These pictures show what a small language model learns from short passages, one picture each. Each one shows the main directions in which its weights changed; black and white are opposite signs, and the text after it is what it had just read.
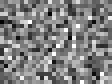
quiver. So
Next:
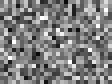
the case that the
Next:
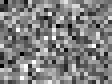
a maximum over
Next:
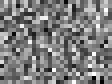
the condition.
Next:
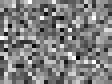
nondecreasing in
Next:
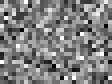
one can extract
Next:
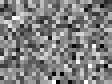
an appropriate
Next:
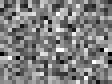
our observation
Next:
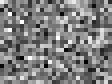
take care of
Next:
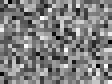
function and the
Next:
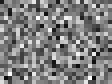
0$ for
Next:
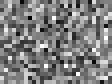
the variate
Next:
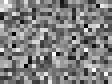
a first-order
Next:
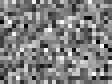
T)$ belongs to
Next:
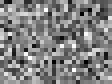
was done out of
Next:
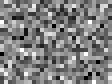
on $n,
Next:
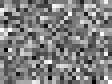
construct a loss function
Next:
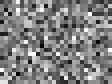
approximation by polynomials,
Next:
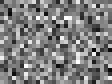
0$ and
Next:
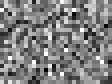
show this below.
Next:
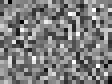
to the quantity
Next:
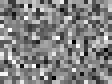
are explicit and given
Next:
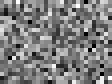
and shows good
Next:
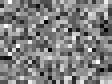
also sometimes write
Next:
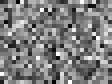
Similar statements
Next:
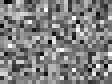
of the lines
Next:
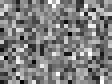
motivated further study
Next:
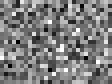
to generalize the
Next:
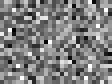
be the first
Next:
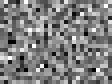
convergence of such
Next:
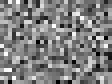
which the stochastic process
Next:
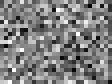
half plane so
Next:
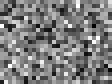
uniformly at random and
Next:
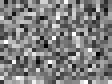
the above argument,
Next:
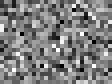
way of relating
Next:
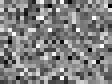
If $b$
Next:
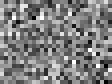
On the other
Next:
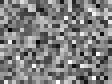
right linear\/}.
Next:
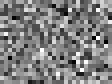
and in inverse problems
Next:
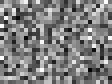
one. The first
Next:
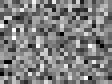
for $g$
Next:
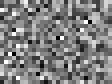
all $z
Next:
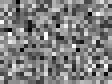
approximation of the
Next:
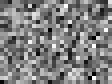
is referred to
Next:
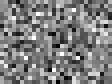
in Sec.
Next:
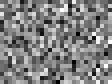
number to the distance
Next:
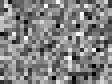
proposed estimator.
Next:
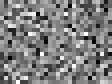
explore the
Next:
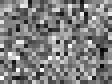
work on finding
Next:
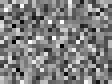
to treat higher
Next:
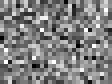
the problem in
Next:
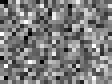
construction. We do
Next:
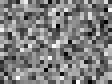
reading word which
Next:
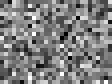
is said to be
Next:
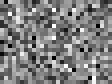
that for any
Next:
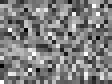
full models, but
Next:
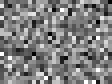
state our results,
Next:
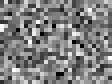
which is partitioned
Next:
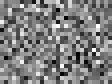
0$, we have
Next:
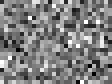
} $ has finite
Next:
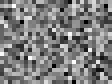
runtimes for the
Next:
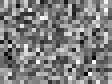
the discussions of
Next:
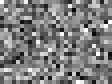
capture more
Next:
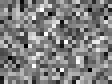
tensor category with integer
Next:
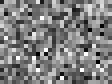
reduce the proof
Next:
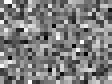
of this, a
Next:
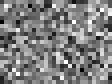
assertion follows
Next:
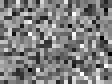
the reward which
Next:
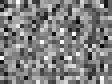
this paper. This
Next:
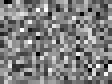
of the balls
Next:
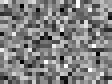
and we may
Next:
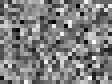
isomorphism $\Spin
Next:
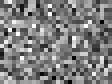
moreover, the
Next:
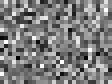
the above result
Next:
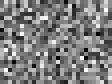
the canonical decomposition of
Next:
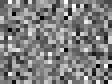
large meaning the
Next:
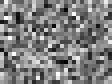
if it is
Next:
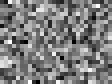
along a solution
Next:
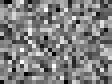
also of class
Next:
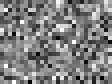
arbitrary complex constants and
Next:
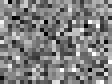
results on rational
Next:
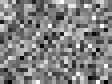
evaluated along
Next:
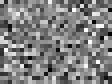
and risks
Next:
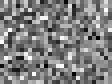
the domain of
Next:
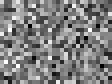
be an element of
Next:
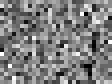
theory was considered in
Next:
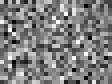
small model, there
